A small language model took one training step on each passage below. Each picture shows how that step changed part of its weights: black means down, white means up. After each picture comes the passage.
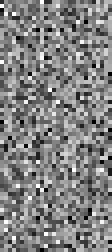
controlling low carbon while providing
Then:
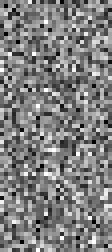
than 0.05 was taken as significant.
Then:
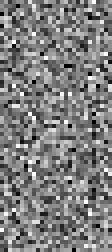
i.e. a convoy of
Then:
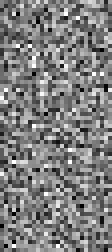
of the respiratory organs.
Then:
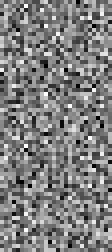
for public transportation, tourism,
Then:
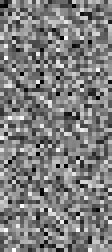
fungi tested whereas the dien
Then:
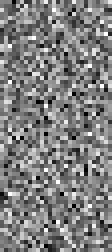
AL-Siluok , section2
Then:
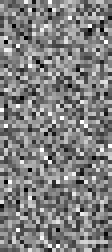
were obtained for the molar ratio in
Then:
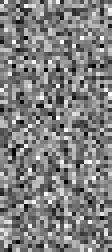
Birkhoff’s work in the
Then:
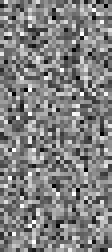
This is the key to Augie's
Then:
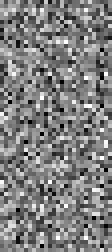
converter trajectory planning by
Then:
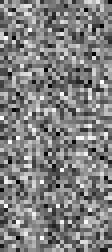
in the text is also a point that
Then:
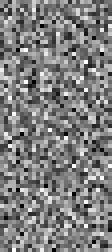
X100 Specimen No. 6
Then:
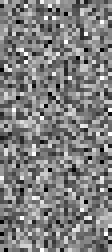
little more flexibility, a
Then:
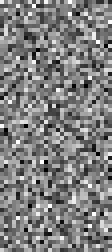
single fathers acknowledge their
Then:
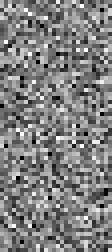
along stream channels,
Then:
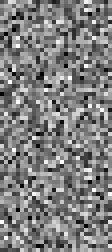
day for those less than 70 years old
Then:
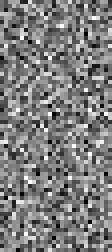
vs. alternative models, the selective
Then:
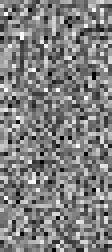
tasks facing him. This
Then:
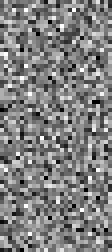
that cause IFIs which are
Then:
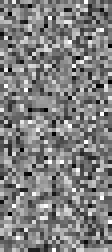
da c-IMT não
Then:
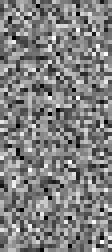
stage at the first model, and then
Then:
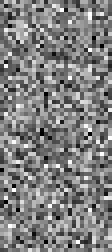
of this table shows that out of the 107
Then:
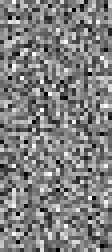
191 PBR with MP#Re
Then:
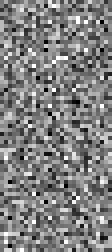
skills toward technology. Item 1 -5
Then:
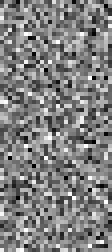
and shops. Coffee
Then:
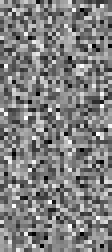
newborn manifolds will belong
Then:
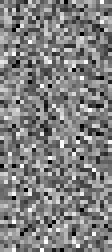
Monitoring System Using Iot
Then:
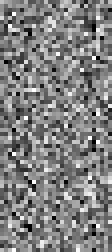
Dapagliflozin showing
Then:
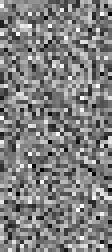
mature enough at that time. The design was
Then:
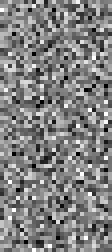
Umuahia Metropolis,
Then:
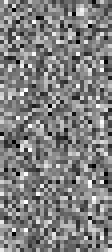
would make similarities and differences between varieties
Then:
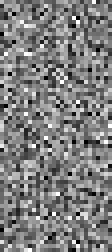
of insight and cognitive deficits
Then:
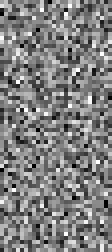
of holding time at temperature of (a)
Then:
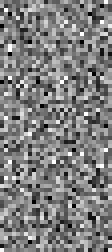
cyclic voltammetry,
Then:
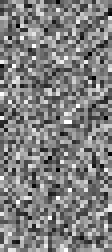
art. That this state is a specific
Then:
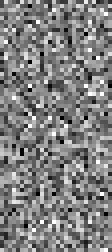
corpse. *Yale French
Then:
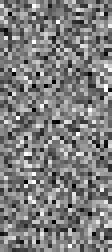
accompany an over (or under) design
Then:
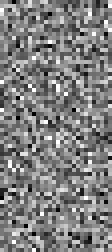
- **Gold road** of open access:
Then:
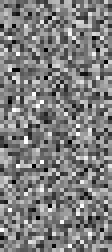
POCl₃ during the formation of
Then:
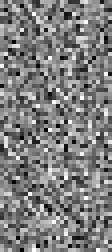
compound feed formula presented in Table 1
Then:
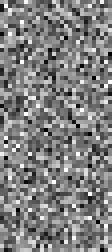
projects encourage student researchers by
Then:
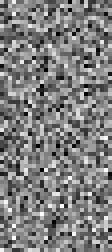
dies during surgery. It is
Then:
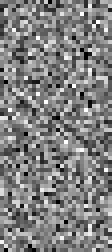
age wise shows in Melka
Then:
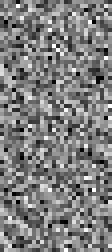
for creation, integration and application of
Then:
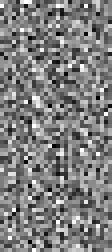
prior teaching experience. Recently
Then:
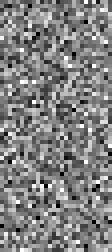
Testing), in Lezha during
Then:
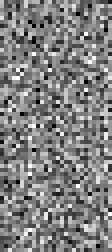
a hot topic for a variety of potential
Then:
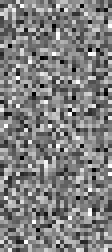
was finalised on 5th April
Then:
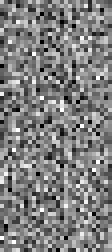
Benefits (Background
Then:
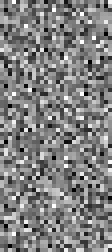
developments on AMR. The VRC
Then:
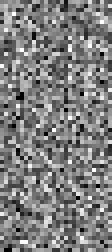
Methodologies for in vitro and in
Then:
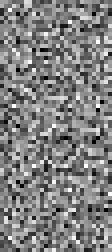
of the study demonstrated a statistically significant
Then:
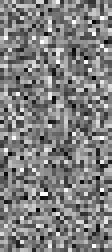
cow by Dr John
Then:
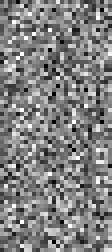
8. Why Is Sustainable
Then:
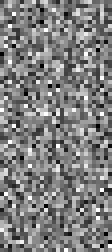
that such monolayers can be suitable
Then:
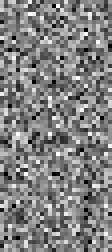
does not imply humor but rather serves
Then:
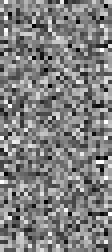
Anyhow, the presence of
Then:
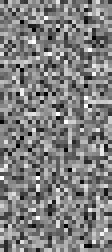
climate projection data are made available through
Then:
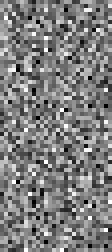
documented by XRD, and
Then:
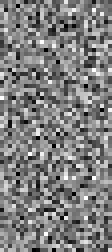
faculty ABSTRACT Today
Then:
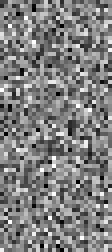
for interdisciplinary research can be used
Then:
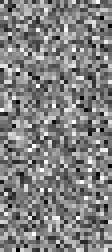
Return, Pan Y Rosas
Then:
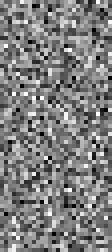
the control. However, TGA analysis showed a
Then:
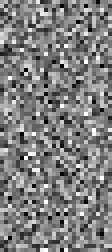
acceptance or rejection which is long with
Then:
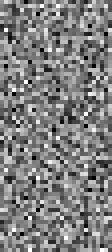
Bratislava, Nam.
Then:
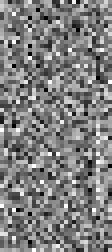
least moderate intensity, on most
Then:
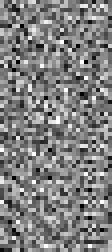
liquor's with high ionic
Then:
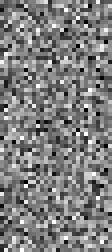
degree Master's degree
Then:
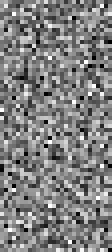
of *Hoho machine*
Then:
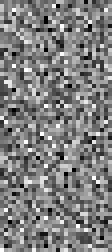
to studies, 25 comparative researches and
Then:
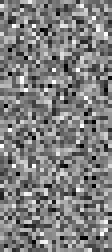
final restoration rather than bone
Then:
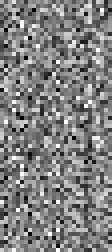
= Restricted to other programme participants
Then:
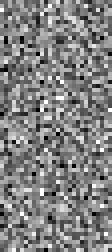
Jiang Zeng Institut
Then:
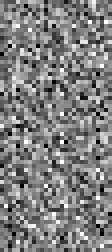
· Tandem reactor ·
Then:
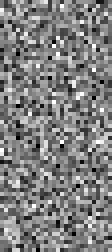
significant trends, Spearman
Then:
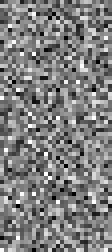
given a task. Teachers
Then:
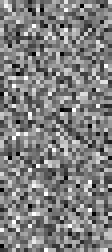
is rooted in the problem of their
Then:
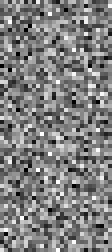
Granada, Spain
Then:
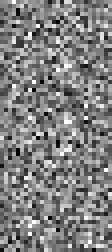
Education and Training in the State of
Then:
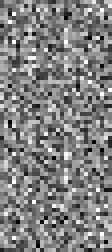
Bassa, Kogi State.
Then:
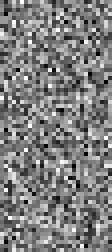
< 10.00 (Good) Dependency
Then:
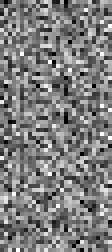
Clinical Presentation and Outcome
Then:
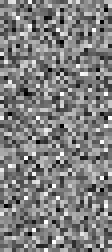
high human feelings and sacred
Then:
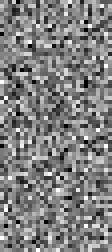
increase nutrient levels on land by
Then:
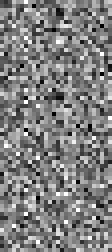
early stages of these project implementation and they
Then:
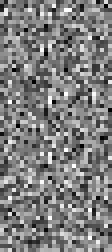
by the blue box on Fig. 4),
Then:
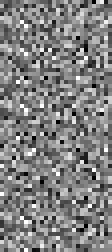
SVC, STATCOM,
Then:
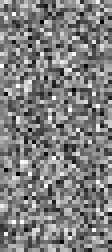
Hydrogenation of imines Later,
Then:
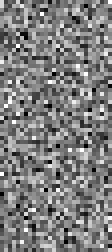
accessible technique, highlights dentate
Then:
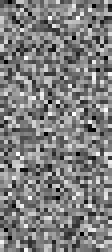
a message was read and what process ID
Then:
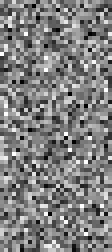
leaf margin is serrate.
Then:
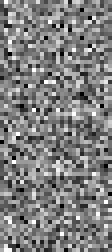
of the partnership became the 2007
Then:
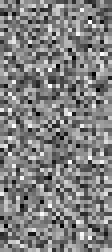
given values and the predicted values. It gives
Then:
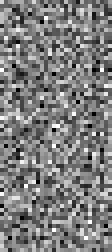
electricity has attracted attention
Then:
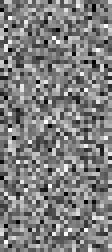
or policy change." - 6.2.
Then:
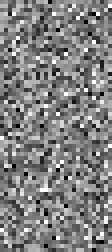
was 3. Generally, a deep
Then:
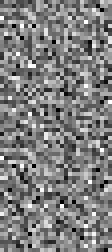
and lower end tails of the return
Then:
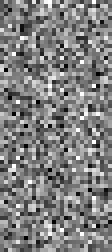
to the cholinergic system was
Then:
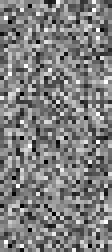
respectively, as shown in Figure 1d.
